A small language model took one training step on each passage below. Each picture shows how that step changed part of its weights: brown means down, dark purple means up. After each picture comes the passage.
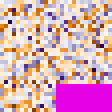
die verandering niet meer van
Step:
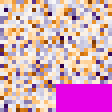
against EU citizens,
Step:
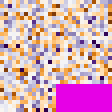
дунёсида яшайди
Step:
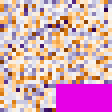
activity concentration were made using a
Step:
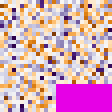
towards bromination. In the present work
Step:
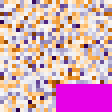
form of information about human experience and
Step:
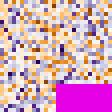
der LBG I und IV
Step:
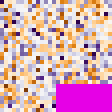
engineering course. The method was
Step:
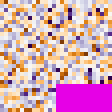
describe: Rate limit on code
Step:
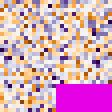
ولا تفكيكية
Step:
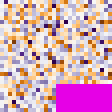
dm³ mol⁻¹
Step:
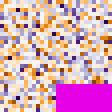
offshor zonalarga
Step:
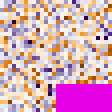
the starch removal step
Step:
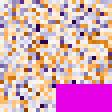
and depression, and that sex
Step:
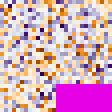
lokalnoj ili
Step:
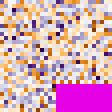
la primera red vial
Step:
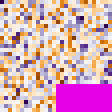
a thin layer is applied to the
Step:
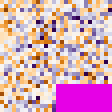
Consent Statement: Not
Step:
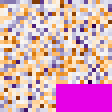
национальные ценности.
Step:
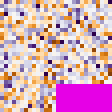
ва ёрдамчи
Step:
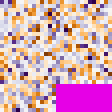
of the most effective concepts and techniques
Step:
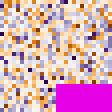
beneficial health-related
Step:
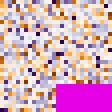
забытыми или
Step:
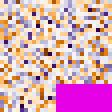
e Benedetto. Ma
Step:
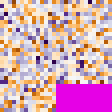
tract, there is a significant increase in
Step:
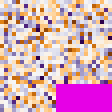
surface (a); same image as in the
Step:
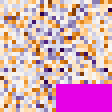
researchers aim to analyze the business
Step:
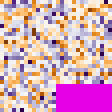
que lhes olha nos
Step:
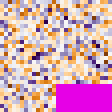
кўра, Амир
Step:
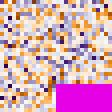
оттепели сменяются
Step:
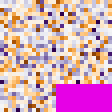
particle size in this process and the
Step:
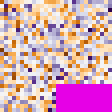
understanding of the challenges faced by
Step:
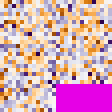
an all-integer equation
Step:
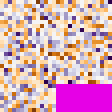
las nuevas demandas del
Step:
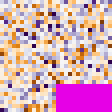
0.05$ was considered statistically
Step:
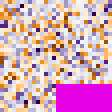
Bevosita harakat qilish
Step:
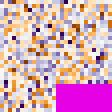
which was interpreted as high and indicated
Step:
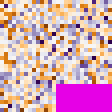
yo'nalishlarga qabul
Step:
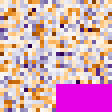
flame length, emission
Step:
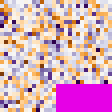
Johannes komplette
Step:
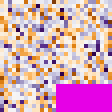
A méréseink azt
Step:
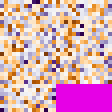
of information needed, such as species
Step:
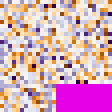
reserves the right to commission
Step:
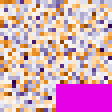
belum cukup diatur dalam
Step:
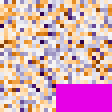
Design (CRD) method was
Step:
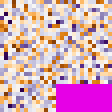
the resources to engage in significant change
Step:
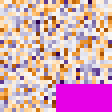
dunyosida ilmiy va
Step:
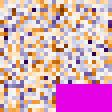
que vê, que inventa
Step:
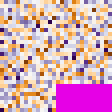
esposa investidora tem
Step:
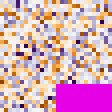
bilan shug'ullanadi.
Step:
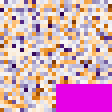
Period 1, 5th ed.*
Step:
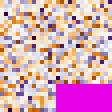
as a potential parasitoid of
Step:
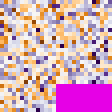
депо предложено:
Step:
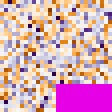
self-regulation, not charge
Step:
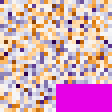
inclination switches the tool
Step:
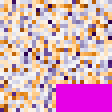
secure services in contemporary computer
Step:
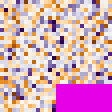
massive document contains 80
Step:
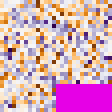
encontro da realidade das
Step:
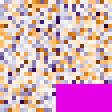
as a key element of the criminal
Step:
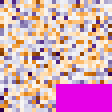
почта, электрон
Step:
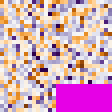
and Ruth Spivak",
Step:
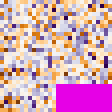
basically involves removing
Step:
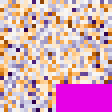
IN Ice Nuclei
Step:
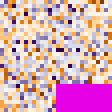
sobre o enfrentamento à VD
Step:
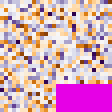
baholashga majbur
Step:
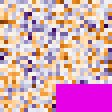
includes leading universities, networks
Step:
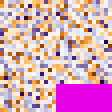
unit of volume, the higher is
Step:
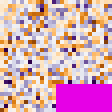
(von Bibliotheken für
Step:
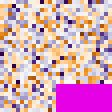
For BWO300 and
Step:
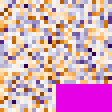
Bij 100% is er geen
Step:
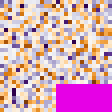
by a special body not related to the
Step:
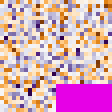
son charme. Le jeune
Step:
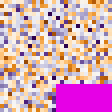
journals for publication. The only
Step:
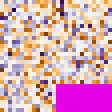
ter sido expedido sem fundamento
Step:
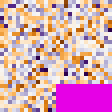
and modeling: Experiments were
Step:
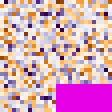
The theoretical basis of the study was
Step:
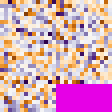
addressed by different kinds of
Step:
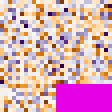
Відповідно до ст.
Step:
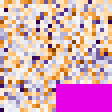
spite of recognizable
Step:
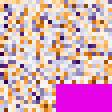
судов требует
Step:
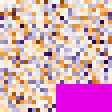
reports ➤ *The major
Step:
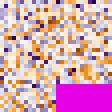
to the increased challenges of a changing
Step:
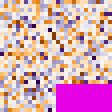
measured in the hydrolysis
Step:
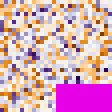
the MDC electronics.
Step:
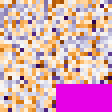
cada una de las escuelas.
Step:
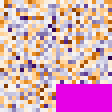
elaborates on its design (information
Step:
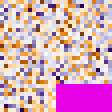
The policies thus need to be
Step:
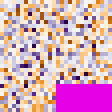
jihatdan ko'proq
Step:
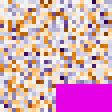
would like to thank my
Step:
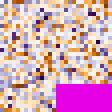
are not significantly different at the $P <
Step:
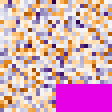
the use of spindle no.
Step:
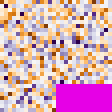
ko`plab davlatlarda va
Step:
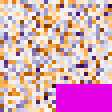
javobgarlik va inson
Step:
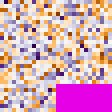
V skladu s temi
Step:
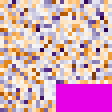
the number of instructions is not
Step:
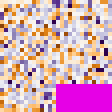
simple sentences and organized
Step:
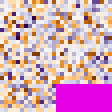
teacher research advisory group was
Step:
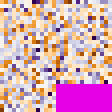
the recorded videos cannot
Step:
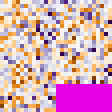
comparison analysis of several existing
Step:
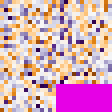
het gebied van handel en
